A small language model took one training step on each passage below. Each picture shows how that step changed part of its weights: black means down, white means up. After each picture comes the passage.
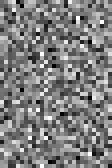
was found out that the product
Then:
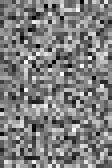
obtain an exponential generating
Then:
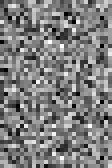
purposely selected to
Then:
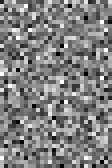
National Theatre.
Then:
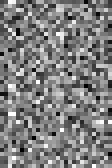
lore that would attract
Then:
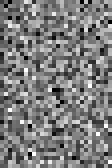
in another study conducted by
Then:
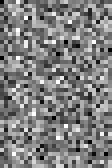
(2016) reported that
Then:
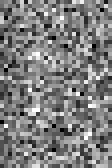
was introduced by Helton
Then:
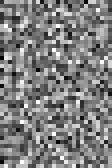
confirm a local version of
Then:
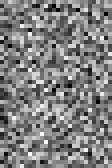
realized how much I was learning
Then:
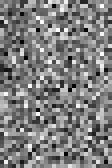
same as the controlled plant
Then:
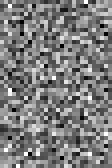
filtration. Just as
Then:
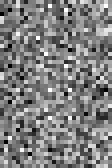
where $a$ is defined by
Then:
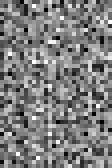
each state gets updated
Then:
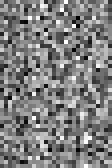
50% by using different
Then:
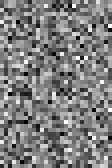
to what *attention*
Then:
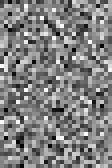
Shear Wall H.
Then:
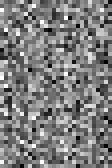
Besides $2k$
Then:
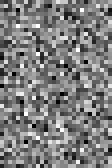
of massive black
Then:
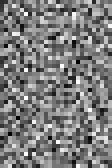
maintaining body weight by
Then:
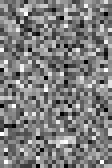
that the soil is capable
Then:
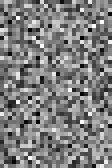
should not downplay good
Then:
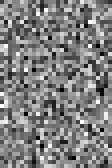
is the $n \times
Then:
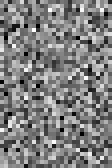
is completely abolished.
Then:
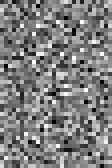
model \end{center}
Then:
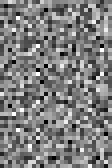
creativity, such as
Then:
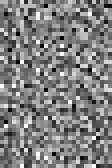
shows, it is not exactly
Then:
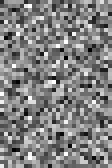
as high as Naive
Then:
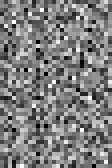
it could be a bait
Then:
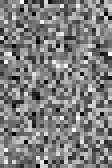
a supersolution to the
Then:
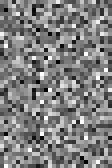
if the algebra is finitely generated and
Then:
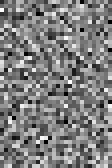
a social movement. The
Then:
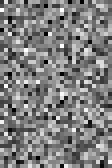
the required formula. Consider the
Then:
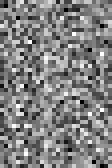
more complicated modification of
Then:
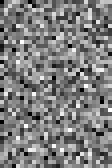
simulations that resulted in a
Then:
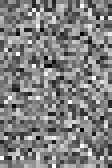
research method in which existing literature
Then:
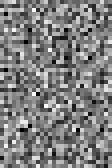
cost, quality, service,
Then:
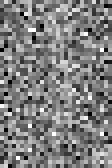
society and implies an
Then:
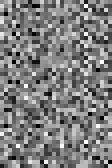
every financial year.
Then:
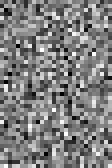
at low temperatures, $T
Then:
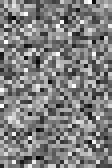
in (2) can be
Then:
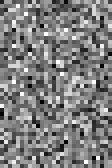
mortar could offer a
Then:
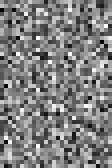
Then we say that $V$
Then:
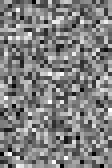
\textit{food} and
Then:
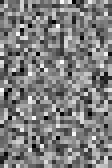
and anxiety remain a major
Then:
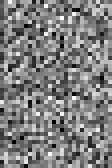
transfer Cre protein
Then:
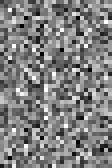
alienated children
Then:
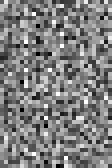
on the battery current
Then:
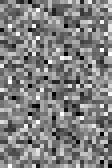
\text{Book value
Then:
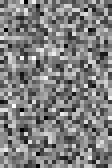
of the interesting points is the
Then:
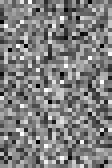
injectivity and properness we
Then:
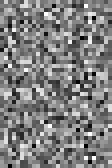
up.'' McKay's
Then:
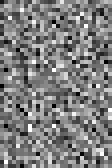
to the protein with high
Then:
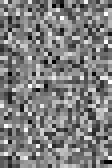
the diagram alternating. We
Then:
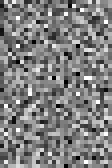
such as DF, are.
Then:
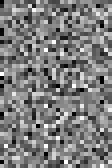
to control a marginally
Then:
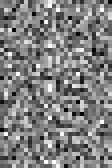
syndrome in
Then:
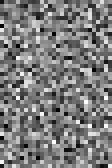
were obtained from band decomposition of
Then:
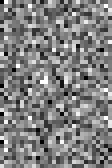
Verbal Description
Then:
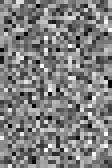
such that $\alpha \geq
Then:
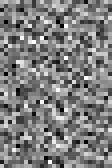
APPENDIX Table
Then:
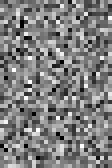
raw material in percent
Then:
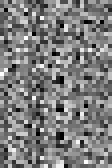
A. S. of C.
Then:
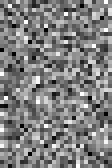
paper. Also, there is a
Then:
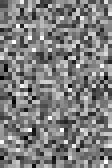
and for arbitrary functions $f
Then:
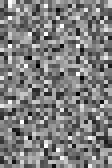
with his dream of
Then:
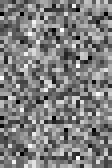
determined using conventional methods of
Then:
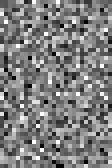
Support Grant at
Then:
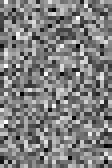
read and edited the
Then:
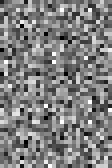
and evaluates the features based
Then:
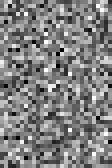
samples) and\\ $-$
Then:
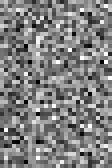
It is advisable to
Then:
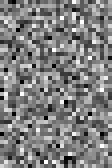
second molar crown
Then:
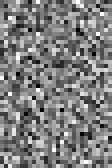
that corruption is a major
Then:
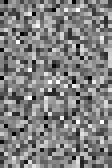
signal amplitude was
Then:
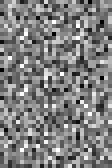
grey white lesion
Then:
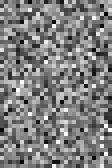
neighborhood with symbols and
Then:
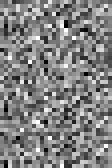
Recapitulation of
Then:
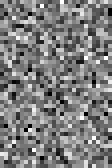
of interest. Clinical
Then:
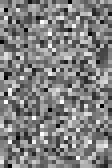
$\Theta(r)$ implies
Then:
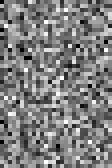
in line with severe
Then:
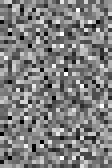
exists an exact sequence \[\cdots
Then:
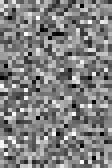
Fig.3 A 4 level
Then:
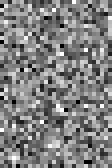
class of SESC X-
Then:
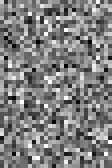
was bone mineral
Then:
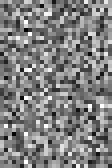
massless case} is more
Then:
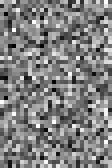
strategies, organizations can
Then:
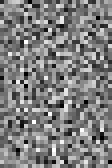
results in a basis that requires
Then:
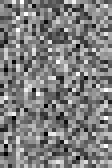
and Kleiman and
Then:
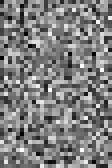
we calculate the action in the
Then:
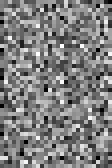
spatial reconstruction and exact
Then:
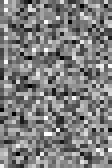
emission intensity due
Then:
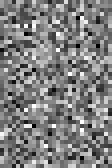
which can be metrized by
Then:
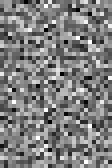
scheme was used. Letters in
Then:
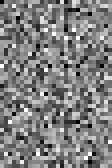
tout $x \in
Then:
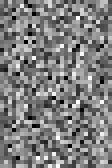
or a diagonal Hopf
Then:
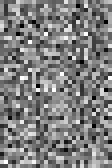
law enforcement in
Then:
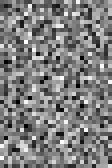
with the Nazi regime
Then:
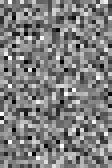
the upper half-space
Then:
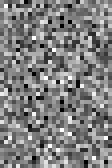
us represent with $d$ the
